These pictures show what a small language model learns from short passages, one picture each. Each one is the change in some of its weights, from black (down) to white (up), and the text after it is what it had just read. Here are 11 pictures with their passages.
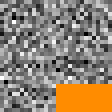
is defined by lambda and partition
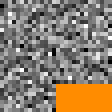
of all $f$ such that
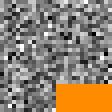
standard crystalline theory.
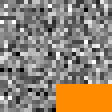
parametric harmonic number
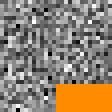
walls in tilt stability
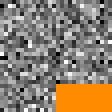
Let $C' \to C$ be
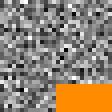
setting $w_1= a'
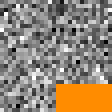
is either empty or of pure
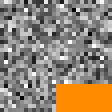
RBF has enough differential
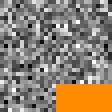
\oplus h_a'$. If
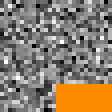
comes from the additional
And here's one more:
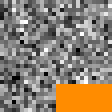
sharp. (2)\quad
